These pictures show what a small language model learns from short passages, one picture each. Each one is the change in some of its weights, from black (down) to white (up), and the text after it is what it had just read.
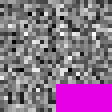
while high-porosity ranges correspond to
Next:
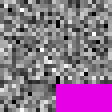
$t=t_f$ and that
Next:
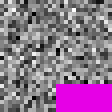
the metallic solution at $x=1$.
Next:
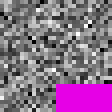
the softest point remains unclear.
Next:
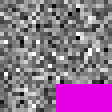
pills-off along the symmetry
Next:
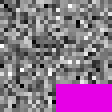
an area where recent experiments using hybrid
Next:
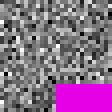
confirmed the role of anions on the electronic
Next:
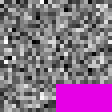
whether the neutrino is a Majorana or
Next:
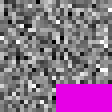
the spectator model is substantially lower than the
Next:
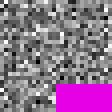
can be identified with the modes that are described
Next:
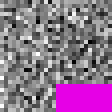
each measurement of polarization may lie outside the
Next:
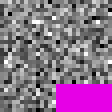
their weak intermolecular interactions, organic
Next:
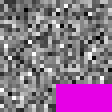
step in the analysis is to investigate the quantum
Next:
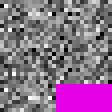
line broadening. We now discuss the
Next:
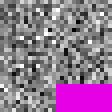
system and so, in principle,
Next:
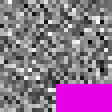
S.~G. Louie,
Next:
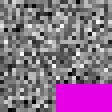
is stronger than that for the photon. For
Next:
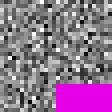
sample sufficiently well the dominant features of the dynamics
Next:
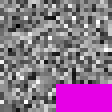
series by averaging the selected partial
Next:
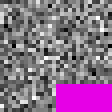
a purely thawing behavior, as the
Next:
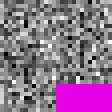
like to note that in the literature among the
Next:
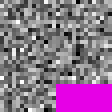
improvement in micro-roughness (Rq
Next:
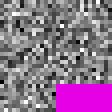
One notes first that the isotope coefficient
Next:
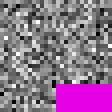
US Department of Energy - Basic
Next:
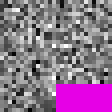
noise \cite{b6,
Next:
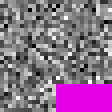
will be hard to develop a compelling
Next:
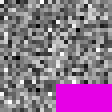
is a method of sampling that can be used
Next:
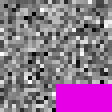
m_f} - \frac{\partial
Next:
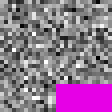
Motion.---}To derive equations of
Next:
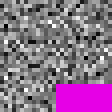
artifact detection became broader,
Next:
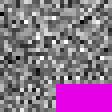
and give a first validation of the observation capabilities
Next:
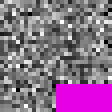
to observing the spectrophotometric
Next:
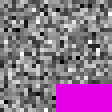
is in tune with the activated
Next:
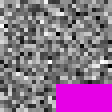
volatile profile and electrical
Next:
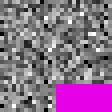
= \frac12 \langle \bar
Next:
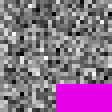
previous example, the $S_4$
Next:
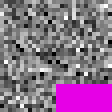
During the $\phi_2$
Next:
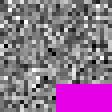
were able to observe rotational structure on the
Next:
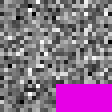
the basis of the context). It is also
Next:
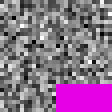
region below -30$^\circ$ and
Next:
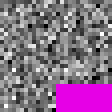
we ask them if we have any
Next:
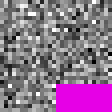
number of species. We discuss the observed modes
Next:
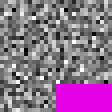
hadron with transverse energy deposited in the
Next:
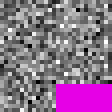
ECCI estimated strain state of the
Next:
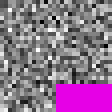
by dotted red lines, can be observed due
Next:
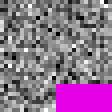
EMC~\cite{rf8} and
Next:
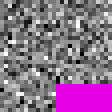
operator in $S_p$ is
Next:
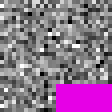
condition and therefore provide accurate line intensities
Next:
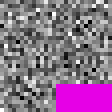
largest eigenvalue of $\rhoin$, which is
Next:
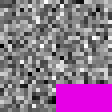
of the GS equation, it is not
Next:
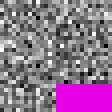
for clinical research. Finally, while
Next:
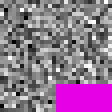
\epsfig{file =, clip
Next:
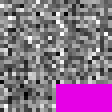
curves associated to the Wilson operators. The difference
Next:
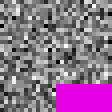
street noise. And the training set
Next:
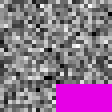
prove the existence of Majorana modes.
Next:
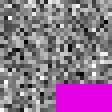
indicating that the jet and soft functions require
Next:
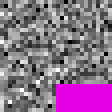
electron distribution inside the quark star in presented on
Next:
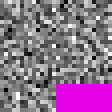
the University of Sussex,
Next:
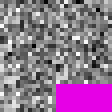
exists, it presents a particular problem for quark
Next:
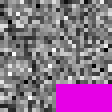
to adjust mirror voltage either through a
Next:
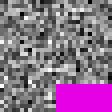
Structure of the coherent skyrmion state
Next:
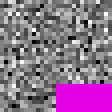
fidelity between the ideal state and the
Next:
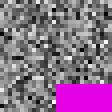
first-mentioned case the impurity scattering is
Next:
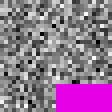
is not clear how universal this kind of error
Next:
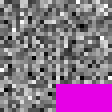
2022 (immediately after the IP
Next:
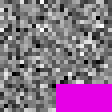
a color and density. The pixel value
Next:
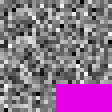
the hyperparameters random values, the hyperparameters
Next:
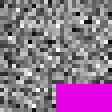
the Prop.\ref{existence}
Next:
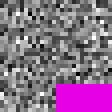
and 19.2~nm if the following
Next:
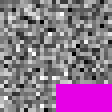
that the mutual information always increases with
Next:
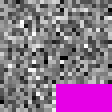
Rectangle, also a binary, is
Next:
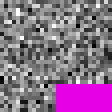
$NiFeO_x$ |
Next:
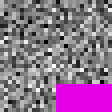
our framework. \begin{equation}
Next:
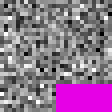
most interesting stability regimes populated by models,
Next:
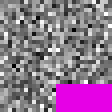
may be done without going into detailed theoretical
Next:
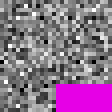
there are only two propagating modes,
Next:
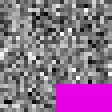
larger than the deconvolved core
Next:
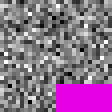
exactly what one would expect in the case of
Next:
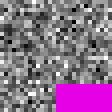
a statistical error derived from the linear fits of
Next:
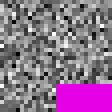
the final section with our conclusions. Additionally,
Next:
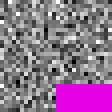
the weighted approximation error energy, the energy fraction
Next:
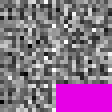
of two-photon driving, and
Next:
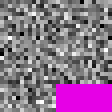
the function $I$ takes on value 1
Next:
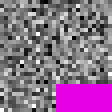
systems of nonlinear {\it ODEs} for
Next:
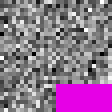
the technique~\cite{HS1,
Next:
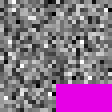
Frame Equivalent Widths
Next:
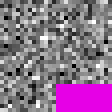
{High}, {Holder},
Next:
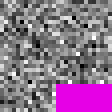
are homogeneous, a solution to the equations
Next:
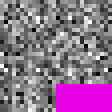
views. In worst-case scenarios
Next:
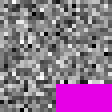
mechanics. *Figure 7 - Optical design
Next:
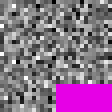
the Fourier-transform infrared spectrometer
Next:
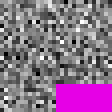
a consistent reduction of the computational workload.
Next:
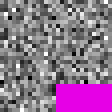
the back-scattering angle $\theta$
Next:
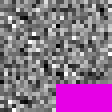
R.A. and Dec. directions,
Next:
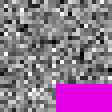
in the initial high-level simulations, there
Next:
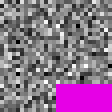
the accuracy with which nuclear masses can be
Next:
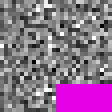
and the corresponding optimal power and rate
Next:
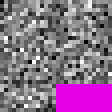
SmartNICs installed
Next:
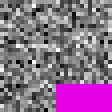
quantities, by means of a resonance spectrum.
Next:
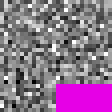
be explained by the presence of additional rotational degrees
